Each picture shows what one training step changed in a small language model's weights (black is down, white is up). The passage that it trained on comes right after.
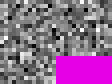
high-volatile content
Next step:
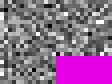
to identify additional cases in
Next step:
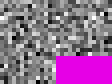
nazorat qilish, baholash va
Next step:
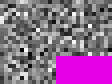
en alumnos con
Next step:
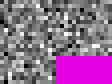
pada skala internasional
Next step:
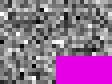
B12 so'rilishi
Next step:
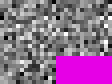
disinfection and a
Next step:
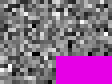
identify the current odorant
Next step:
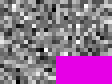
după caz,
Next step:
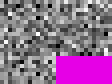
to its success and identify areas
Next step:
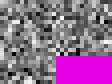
professor Hakimov
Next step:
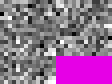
is also in press at
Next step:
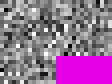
figure II. It is
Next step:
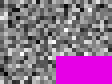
Representations*, 2019.
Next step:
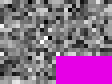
mavjud va ularning ichida eng
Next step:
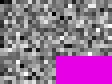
навчальні заклади
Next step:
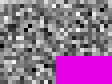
problem statement and our methodology
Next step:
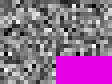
geopolitical pressures
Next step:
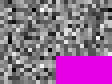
in the health sector. The
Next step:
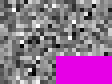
a new distinct context
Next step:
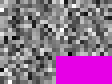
the student remains at this stage
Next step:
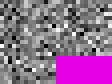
that arise during the
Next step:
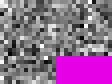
is by allowing them to
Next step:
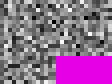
In Fig. 4 the samples
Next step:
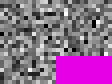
between the heat transfer driving
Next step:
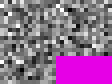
asoslash imkonini beradi
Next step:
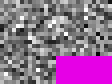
digital wireless communication and
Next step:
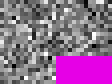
center “March”
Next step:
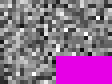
Disseminated 1
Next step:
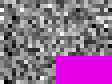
tree level improved by developing
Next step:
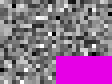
ishlab chiqariladi Bundan
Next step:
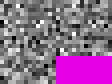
manner of injury,
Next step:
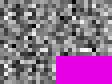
значение физической
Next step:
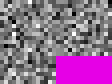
есть бытие
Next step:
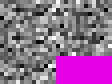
olish uchun birlashtirish mumkin.
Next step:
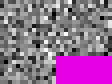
but two molecules these local
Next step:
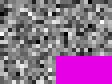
types of foreign trade.
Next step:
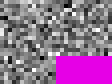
are aligned parallel to the
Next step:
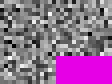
childhood in schools and at
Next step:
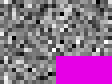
often the victim of
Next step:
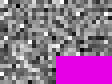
of quantitative models for
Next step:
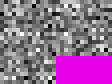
Interest The authors declare
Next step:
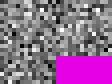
kweken van de
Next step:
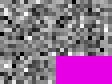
организации необходимо
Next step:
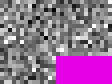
data and R codes can
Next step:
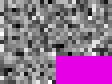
were identified; however, one
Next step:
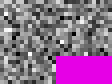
а также эмоции
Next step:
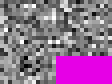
of Energy Efficiency Engineering
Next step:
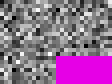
In general, the utilization
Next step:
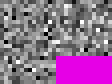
broadening observed in the line
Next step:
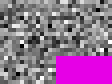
a final diagnosis of
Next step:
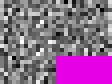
structure of a web resource using
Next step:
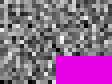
bed, equals the
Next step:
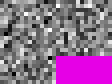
applicants. This ensures
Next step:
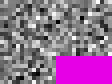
To‘rayeva O.,
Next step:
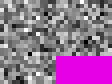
el desempeño
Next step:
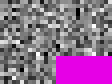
які прямували
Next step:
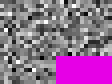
the application times in the
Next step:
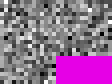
in sham elections and
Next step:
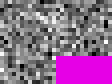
uslublarini ishlab
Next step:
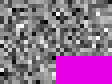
liées aux fonctions
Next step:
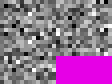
provides the second-year usage
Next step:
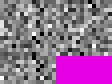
Framework Conditions
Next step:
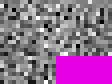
nurses in order to
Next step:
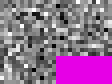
admissions (mean
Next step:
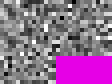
проф. Карабаев
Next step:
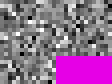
tutadi. Shuningdek,
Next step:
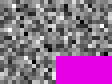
политика. И
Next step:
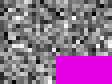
durante o curso de sua
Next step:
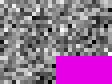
D W + E W +
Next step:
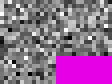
European Incoherent
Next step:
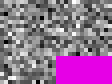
A Study to Assess
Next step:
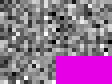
само й наукові
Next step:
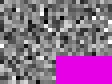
mayoría de los genes
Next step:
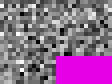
a laptop with a
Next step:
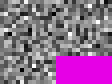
procedure through executing, or
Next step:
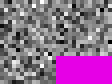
process, three major spending
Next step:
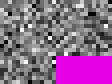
de service public soit à
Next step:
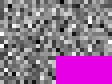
habits to increase their academic
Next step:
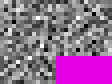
representan la base de la
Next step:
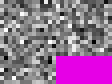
of Science had received a total
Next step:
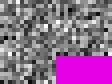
et al. highlighted in
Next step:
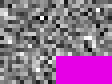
the coated materials are given
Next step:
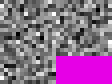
que tecnología y naturaleza
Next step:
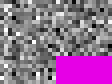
recovery rate can be the different
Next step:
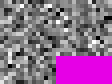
de aerosol y es
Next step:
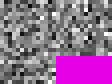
linker. In addition to
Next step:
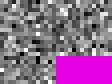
other techniques do not,
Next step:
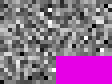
be collaboration Teacher
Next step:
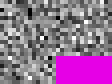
voltage respectively. The output current
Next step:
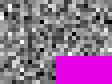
se višak,
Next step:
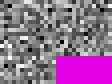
zone increases and at
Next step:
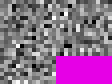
relationship between Turkey's economy
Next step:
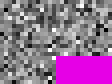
ILO, iş
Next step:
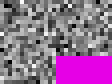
relevant.* De commissie
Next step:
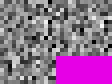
sector: literature review. Journal
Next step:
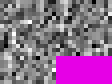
– Практическая
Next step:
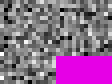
instituciones con intereses y
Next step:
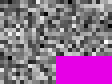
The main conclusion of the
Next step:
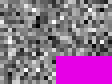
estudos apontam que
